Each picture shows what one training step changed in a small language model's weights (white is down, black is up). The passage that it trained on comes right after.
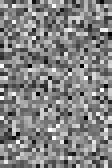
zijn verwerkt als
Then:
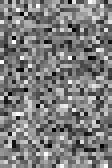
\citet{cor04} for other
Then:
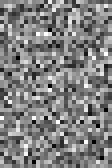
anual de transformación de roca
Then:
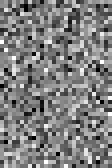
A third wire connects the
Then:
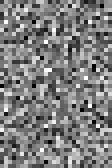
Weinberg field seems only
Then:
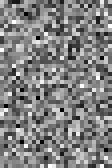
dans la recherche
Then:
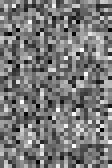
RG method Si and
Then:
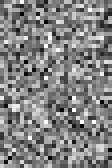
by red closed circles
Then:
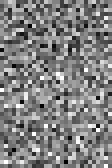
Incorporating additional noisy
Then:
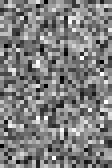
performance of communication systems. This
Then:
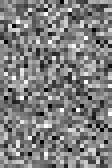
the LLM typically cannot be
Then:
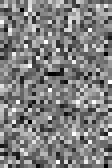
etish bo‘yicha
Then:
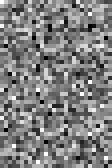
testo: «il presente
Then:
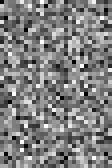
he and the chatbot
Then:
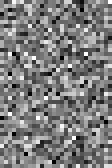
the rms residual error with respect
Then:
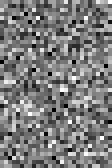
a SiPM device
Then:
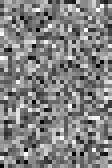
- O'z huquq
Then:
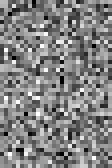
Imágenes que hemos
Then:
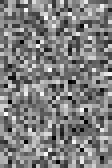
by the number of atoms emitted
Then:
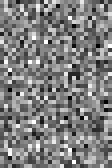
\;. \ee However, there
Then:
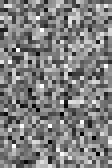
change of frequencies of a single
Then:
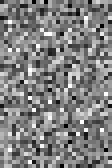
mineral koni; -
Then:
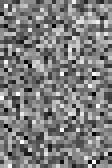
which are indicated by arrows
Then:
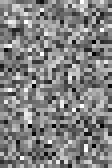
la Roma pentru
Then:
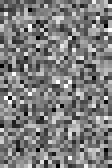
material is neither wholly
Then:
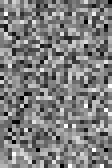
an exemplary case,
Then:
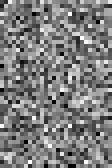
a proof of the concept that
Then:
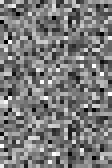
These solutions are described in detail in
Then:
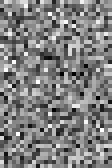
losses due to phonon
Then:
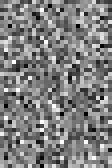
How many years'
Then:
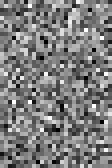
sociais do turismo
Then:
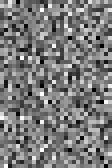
do not create policies or
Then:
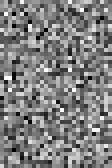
truncated, which have not
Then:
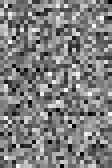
[] ва жойлардиги
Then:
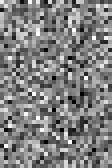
home detection performance. Table
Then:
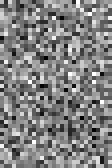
concluding Section 5 contains some
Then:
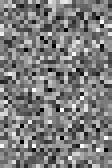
дослідження цієї
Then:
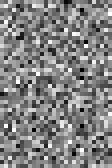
rejalashtirish bu
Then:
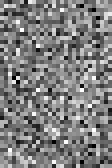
respectively. For the 3ML sample
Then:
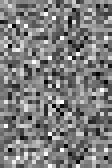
the $\ell_1$-norm
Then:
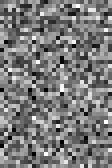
provide a comparison with the density calculated
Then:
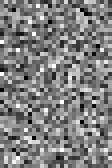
prove that for all $n
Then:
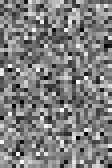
step and a few other
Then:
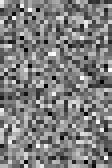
representar cualquier acción
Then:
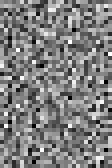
entre distintas formas de
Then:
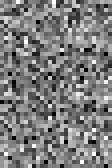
Therefore, the following computations are
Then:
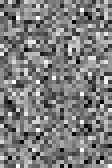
ham samarali vosita
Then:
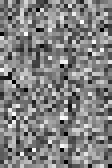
au pied de la tour
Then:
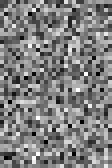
boa governança
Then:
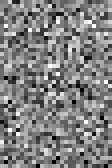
разные по содержанию
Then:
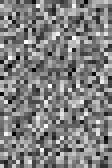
remain unknown to Alice
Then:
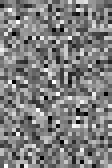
the system composed of a black
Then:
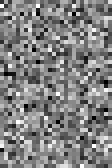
de mort, une
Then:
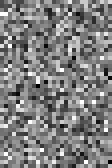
on trying to convince
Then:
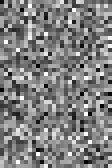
e nas redes:
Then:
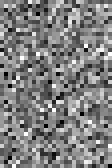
поділяють на два
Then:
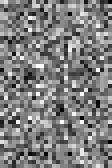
oscillations (upper
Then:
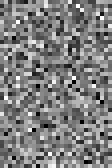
ideas nuevas,
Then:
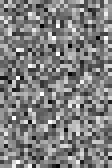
fields is constrained to a
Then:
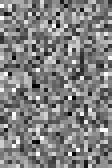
milliy bazasi,
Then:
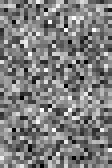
energy level of the QD2 in
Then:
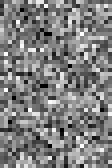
of Public Health*,
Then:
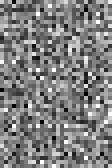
milliy sudlar
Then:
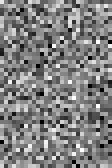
que os docentes e
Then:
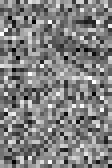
de Sciences Economiques. -
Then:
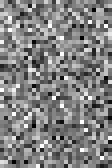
investitsion siyosatida
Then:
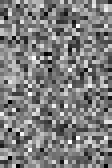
el caso de reglamentos
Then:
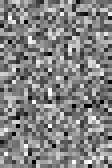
una duración de
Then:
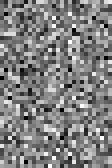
strongest near the galactic
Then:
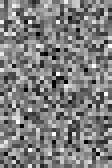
she‘r mazmunini
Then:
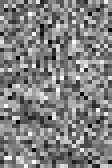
sources are M33 H-deficient
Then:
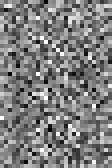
natural language processing,
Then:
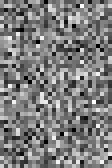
students' activities. In specific
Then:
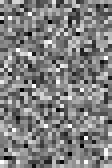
On the other hand, the
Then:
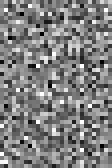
0$ with the condition that $
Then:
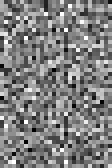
suggests a gas
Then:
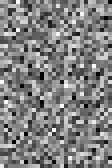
davomida mahalliy
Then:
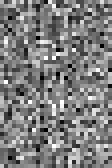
% P.~de Forcrand,
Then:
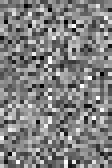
la sociedad durante
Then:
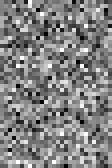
is deeper for a larger
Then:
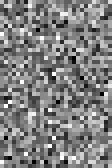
software, supervision,
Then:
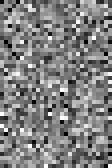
a vast empire
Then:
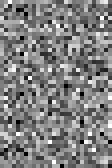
yondashishi lozim.
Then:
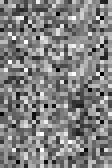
Eigenschaften und
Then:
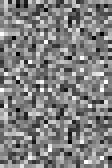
$\kappa=\partial n/\partial
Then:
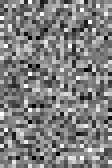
was measured in a dilution
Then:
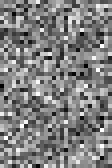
results for the other two classes
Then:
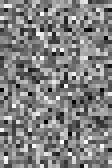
independent of the coupling $C$, given
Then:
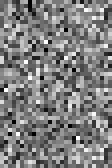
than at the midspan due
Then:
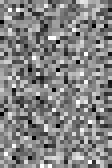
constitutive relations in the
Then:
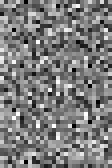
davlat tili, milliy
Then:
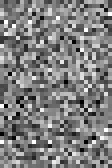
complete for fair comparison.
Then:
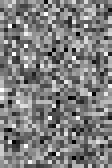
the county level,
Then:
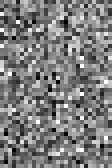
pure-rock and
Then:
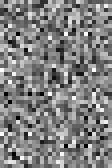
în primele secole
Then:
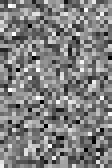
Birikmaning namlik
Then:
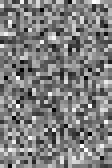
generally for spectra from solid
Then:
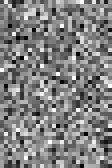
Datensatz wurde
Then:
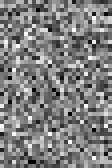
În varianta
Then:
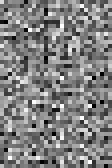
должны действовать
